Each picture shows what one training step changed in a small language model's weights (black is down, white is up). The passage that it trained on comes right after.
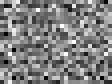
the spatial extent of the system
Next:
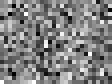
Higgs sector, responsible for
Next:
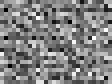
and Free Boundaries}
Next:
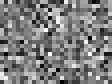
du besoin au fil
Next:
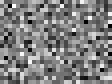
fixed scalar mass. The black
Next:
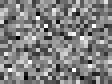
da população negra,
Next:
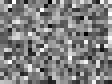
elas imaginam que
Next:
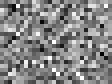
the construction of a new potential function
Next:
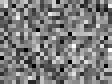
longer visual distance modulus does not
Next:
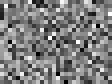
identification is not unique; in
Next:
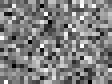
middle. If the distribution is
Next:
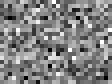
DV: dirección del
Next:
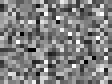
show the fitted two-mode
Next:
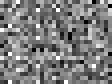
dependent modulation of the effective
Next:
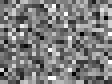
insonni “komil
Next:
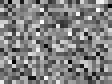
code duplication analysis on
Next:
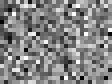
photometry catalog;
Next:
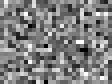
& \mbox{ is the symmetric
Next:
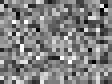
achieves the strongest ranking
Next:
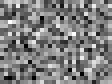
angular momentum states. As a
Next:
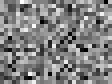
the concept of comparability expressed in
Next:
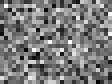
triangulated category $\Mot$
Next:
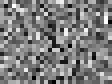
is $d$-dimensional. For
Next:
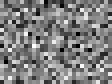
composition, which, as we show
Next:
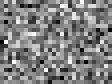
iterations. This can be seen in
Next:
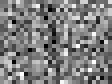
local densities and Fourier transforms of
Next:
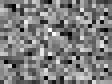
the simplicity of the eigenvalue
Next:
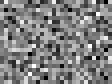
the bi-Maxwellian
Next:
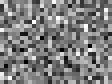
By virtue of the natural
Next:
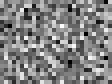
the illumination rate, the
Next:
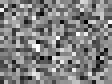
geometry or size but can depend quite
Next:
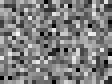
and our proposed method. We find
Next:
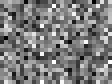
carried out to determine the
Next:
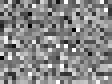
CALIFA survey using
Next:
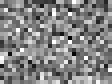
Let us notice first that,
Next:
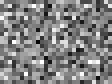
des résultats dans
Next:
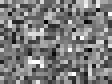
of the expansion, we require
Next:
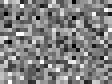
civil, surgem
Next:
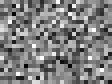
sketch those parts of the
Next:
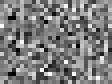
expression $J = 1 -
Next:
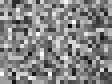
explicitly by clicking a
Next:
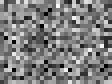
hand side of are multiplicative
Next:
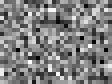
propostas dessa
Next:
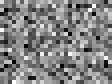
both probability density and probability current appear
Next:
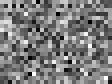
for on-shell configurations of
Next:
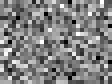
second kind, cf.
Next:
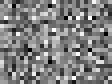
eliminating the linear derivative term in
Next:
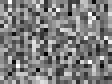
Hilbert space $H$ with a
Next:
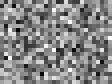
tratamentul leziunilor
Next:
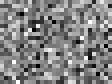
descritiva, com base em
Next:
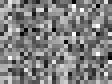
have to use, for example,
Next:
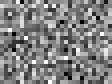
almost linear complexity matrix-vector products
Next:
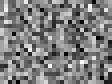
\hline $\beta_d$
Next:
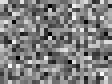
graphene in the direction
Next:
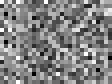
bisa di IB
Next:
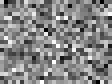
handled independently by separate
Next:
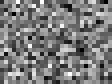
$\nu^\circ$ the
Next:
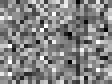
into consideration the shape of
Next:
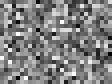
articles. It is reasonable
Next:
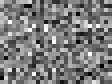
bulan Oktober 2012
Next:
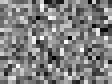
langkah yaitu
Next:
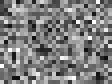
analysis to a genuinely
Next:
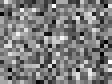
valued in master space
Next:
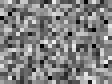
a Type II variational principle
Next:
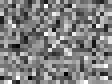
talk energy Green buildings
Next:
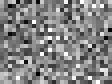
quantum jumps described by equations
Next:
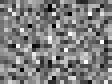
and right multiplication. Every
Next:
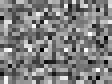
\vskip 2mm {\footnotesize
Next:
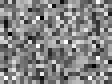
valor único de
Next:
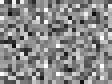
bo'lgan so'zlar
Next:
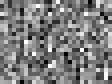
$i$ we express the set
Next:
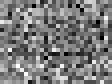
k_x\pm 2t
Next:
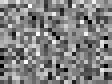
this exceptional moduli
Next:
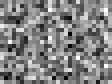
Zh. Eksp.
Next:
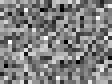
in $\mathsf{M}$,
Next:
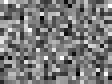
per a $1$ mm
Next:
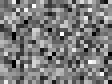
the effective action are the following:
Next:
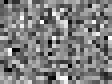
muss. Doch kann
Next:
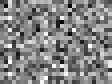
taking into account all the tree level
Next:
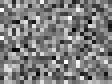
analysis of the work done to increase
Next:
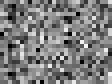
for the SFHo and
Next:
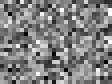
us from investigating the full
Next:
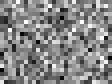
with meridian approaching 4
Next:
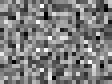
Two sets $P$ and
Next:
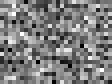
The persistence of the same
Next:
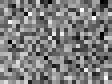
in which each element $x$
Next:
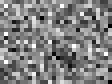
hypercomplex structure is given by the
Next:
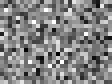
can produce solutions of high quality
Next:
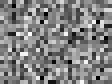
My speech causes
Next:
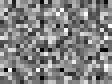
barcha sohalarida
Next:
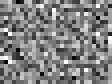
akademik durumlarına
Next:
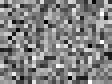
of the properties predicted by
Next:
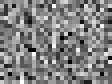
present-day streamline
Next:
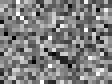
line represents the position of the
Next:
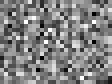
ilmiy maktabi.
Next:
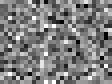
be encoded into geometric objects and
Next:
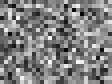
Enquanto o QE era
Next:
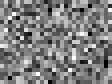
los notables de la
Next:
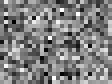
your Potential for
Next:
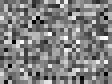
e modelos específicos
